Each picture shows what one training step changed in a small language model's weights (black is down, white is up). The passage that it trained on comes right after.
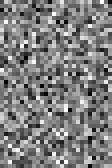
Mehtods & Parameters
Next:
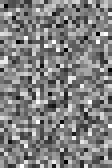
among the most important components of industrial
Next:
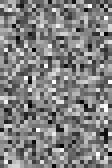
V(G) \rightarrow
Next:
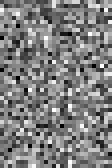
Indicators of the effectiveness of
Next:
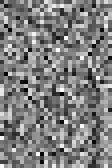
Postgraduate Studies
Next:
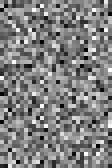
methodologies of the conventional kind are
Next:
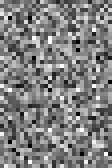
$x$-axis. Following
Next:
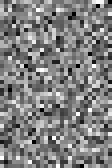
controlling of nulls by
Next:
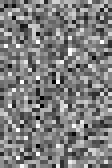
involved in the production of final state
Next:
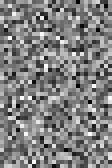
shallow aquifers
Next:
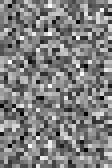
a metallization pattern on optically
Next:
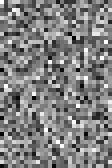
later. Now we derive the reduced
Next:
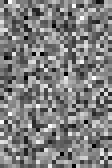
on a given time budget.
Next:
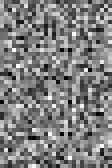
the agents cannot strictly gain
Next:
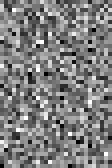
to South Korea after
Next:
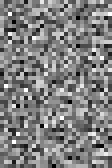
vectors as well as a valid
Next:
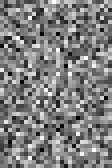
scenario where the two bands have almost
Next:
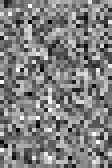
magnetic field amplification may work in
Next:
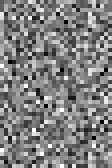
the kiloparsec
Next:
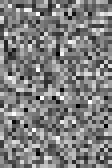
insects have morphological features
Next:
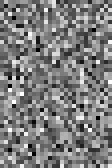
If the answer is not in the
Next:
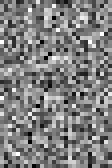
water lubricated bearing
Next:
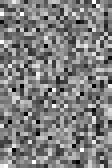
600 bags putting
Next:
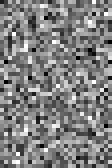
Fowai et al.,
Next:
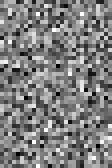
largest electron pocket around
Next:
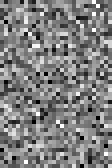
doped ZnO
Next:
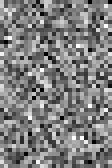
Einstein Field Equations*,
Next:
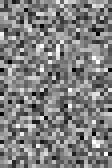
of their social communication. In reference
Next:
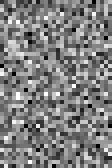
initiator module *IM* to
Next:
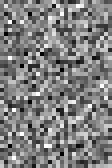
additional gap-closing line
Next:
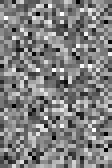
the Thailand Rescue
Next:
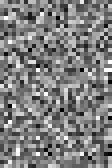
suggests higher importance, while a small
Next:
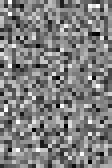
recent structural biology techniques for quantitative
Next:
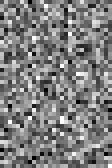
current, as noted by a decrease
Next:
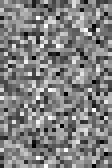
s \mid s\eq t
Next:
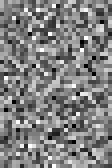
2002 sees an increase in the
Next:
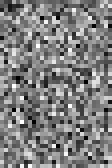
anyone who relates with
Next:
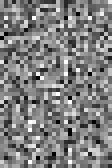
images of healthy and tumour
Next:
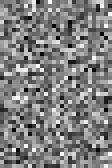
of *Theorem 2*. Thus
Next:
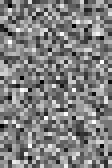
are measured. Sub-canopy
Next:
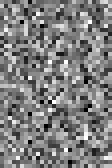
and has an integrable divergence
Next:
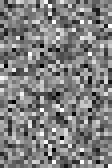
encoding (i.e.
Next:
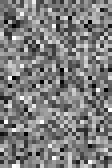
to delay (t) is 5
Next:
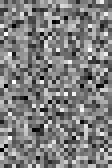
assertion that gambling
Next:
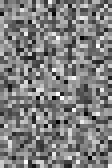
the locations, triggering
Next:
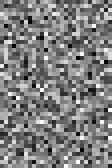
Variables (1)
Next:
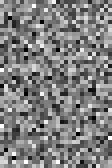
spectral network (**Fig.
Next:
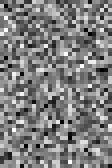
based on the values from the results
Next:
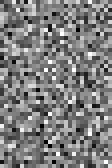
Lett. A. Vol.
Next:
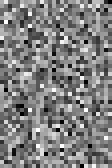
any IoT system and that
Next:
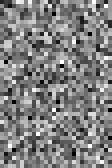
is accepted. Promotional
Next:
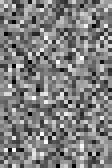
since a transmit relay has
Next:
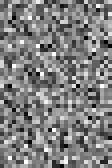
to Neuro-fuzzy
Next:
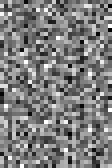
shown by the dashed and dotted
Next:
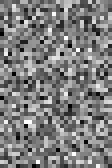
scientific and practical conference will be
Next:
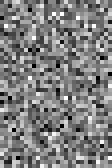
Recently Nanomaterials
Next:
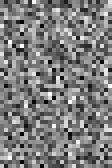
Europe and Australia are
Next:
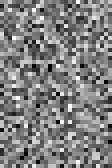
to the $m$-th
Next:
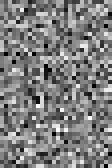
be advocated for working of
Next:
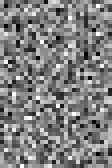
vortical structures with different topologies
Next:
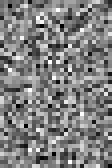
limited to male writers. Although
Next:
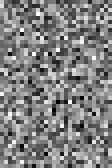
in 1590 proposed that exiles
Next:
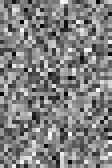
and editing to finalize the
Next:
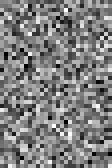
subclass of these solutions and the
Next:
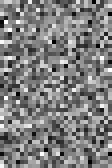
20 females,
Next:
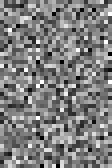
objective function in expression (5).
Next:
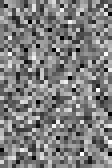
This source locates in the edge
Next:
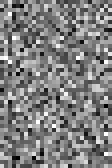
Sect. VI and some
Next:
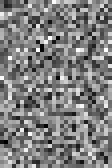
strain rate on mechanical properties of
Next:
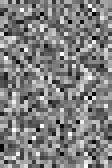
pertaining to the attributes
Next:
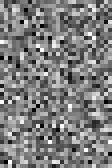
and $U$ value, is
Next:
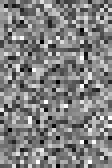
not to find a balance between both
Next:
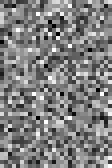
well as their families. This
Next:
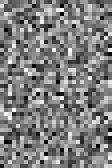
at their desired temperatures. Mert
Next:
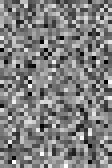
the QD orientation is fully
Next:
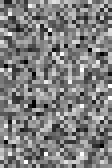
axis. The dashed vertical lines denote
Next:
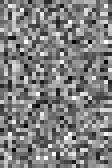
and balance, for coaches and
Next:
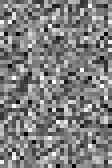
fourth-instar with a
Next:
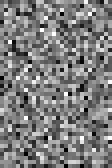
exactly, with the optimal solution corresponding
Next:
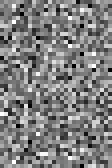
Laws of England
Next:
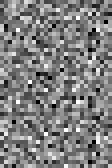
set up Random Forest
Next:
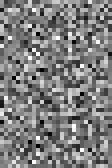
field of radiation in different positions of
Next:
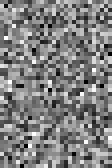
is compared with the data.
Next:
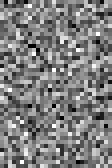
error and missing values. This uses
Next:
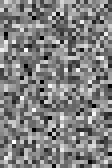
(attractive interaction) and
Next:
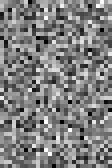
as wells as the crossing
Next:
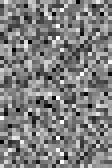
assess serotype distribution,
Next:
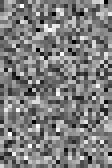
prices fluctuate each given
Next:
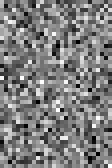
we are hopeful that
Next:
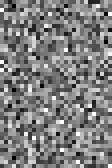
top PECVD oxide
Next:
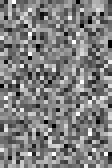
has a discontinuity,
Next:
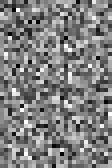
Accumulation and decay of the
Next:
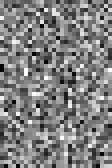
can be provided by rural area so
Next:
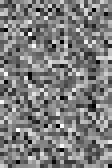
Putra Malaysia
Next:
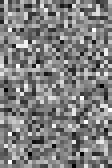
*p*-value is
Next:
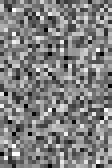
to complete water wave problem or its
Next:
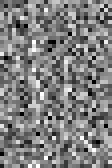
sustainability within architectural education. This
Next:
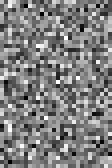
for this purpose, [5,
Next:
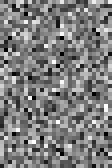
Interest Please check the
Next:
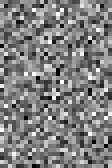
their contributions can be compensated by
